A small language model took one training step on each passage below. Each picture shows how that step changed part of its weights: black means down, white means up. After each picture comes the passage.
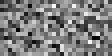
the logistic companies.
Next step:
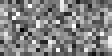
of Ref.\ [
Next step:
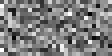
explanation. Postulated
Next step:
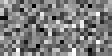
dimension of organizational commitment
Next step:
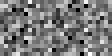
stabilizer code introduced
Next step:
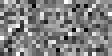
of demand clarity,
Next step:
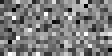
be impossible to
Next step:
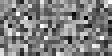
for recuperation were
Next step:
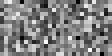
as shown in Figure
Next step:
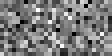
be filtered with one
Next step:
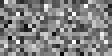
al [24] reported
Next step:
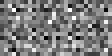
gamma}) along with the
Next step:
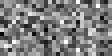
the homogeneous,
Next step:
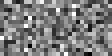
Currently working with
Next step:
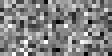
with the data should be
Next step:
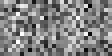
or of the production
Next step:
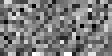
are all believed to
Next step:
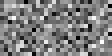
that did not meet inclusion
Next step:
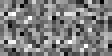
a uniform random number
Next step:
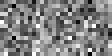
3aba and
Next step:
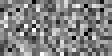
links between theoretical and practical
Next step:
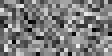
the field strength needed.
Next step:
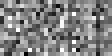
when the projected distance
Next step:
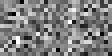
from the absence of the
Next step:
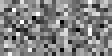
The developed models predicted this
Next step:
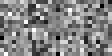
more gradually and the
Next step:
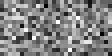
and the outcome of the
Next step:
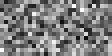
use of Gram
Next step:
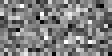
complexity as a measure of
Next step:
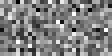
stakeholders about impending risks
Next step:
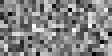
University of Juba
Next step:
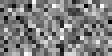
estimate revenues of
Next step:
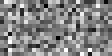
being a person, and
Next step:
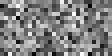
of the signals'
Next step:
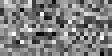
the extracted yields are in
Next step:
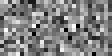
of this paper. AI
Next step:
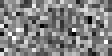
HS skin vs
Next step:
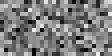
Planned delivery date
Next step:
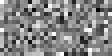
Also, their role in
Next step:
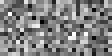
subsection, our main
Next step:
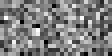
in the flask over
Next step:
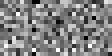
safety, and overall management
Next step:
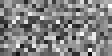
the water level and control
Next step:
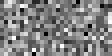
is in speaking and
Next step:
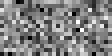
Installation of
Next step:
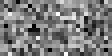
on the ventral
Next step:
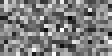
that they can boost
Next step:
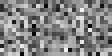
and teachers of domestic and
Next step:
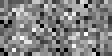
be much greater than the
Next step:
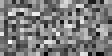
is constructing a dynamic
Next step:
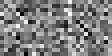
- broadening of
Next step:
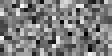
is notified when certain
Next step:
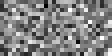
the life and other factors
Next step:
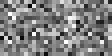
even be seen as
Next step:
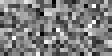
original quantum field configurations
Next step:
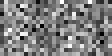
relevant contribution is due to
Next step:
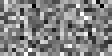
of data that are being
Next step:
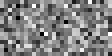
between the slits ranges
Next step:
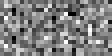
buffer. The
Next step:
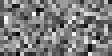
the radial mode. We
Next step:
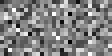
The overall trend is similar
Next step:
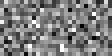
two cases. Our second
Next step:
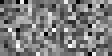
\varepsilon_4 \\
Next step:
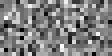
for timely intervention.
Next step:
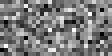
ignore strictness
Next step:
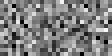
single pixel device. In
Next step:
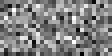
noise and systematic errors one
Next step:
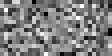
and such that charge-
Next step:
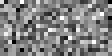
standpoint, this asymmetry
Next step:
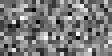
infrastructures such as metal
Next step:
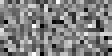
\section {possible
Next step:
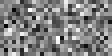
is any index set.
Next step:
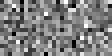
1(a), indicates
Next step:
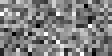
no restriction, on
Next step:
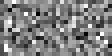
active at highest frequencies.
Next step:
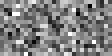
signed the consent
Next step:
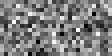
the analytic signal,
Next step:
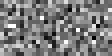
to store information about
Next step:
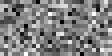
For each query term Q
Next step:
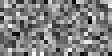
with the Belle
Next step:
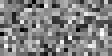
the previously reported method
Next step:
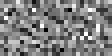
a second-order construct
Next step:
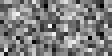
as well as the complete
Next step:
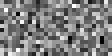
tasks in structure-based
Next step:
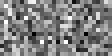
concepts of justice in
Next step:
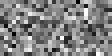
the single-particle
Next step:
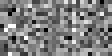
can be shown to have
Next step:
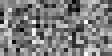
The proposed architecture in Figure
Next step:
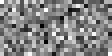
transformations (and other
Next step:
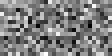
on whether the framework will
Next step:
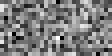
vehicle routing problem model
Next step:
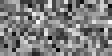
WPS agenda
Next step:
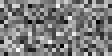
clustering methods substantially affect the
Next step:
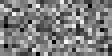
of a point charge scale
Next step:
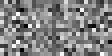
[2], for that
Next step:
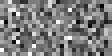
It is beneficial to
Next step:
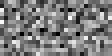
Los kills
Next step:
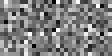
are arbitrary, their values
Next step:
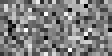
be possible that both the
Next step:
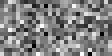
the pre-test and
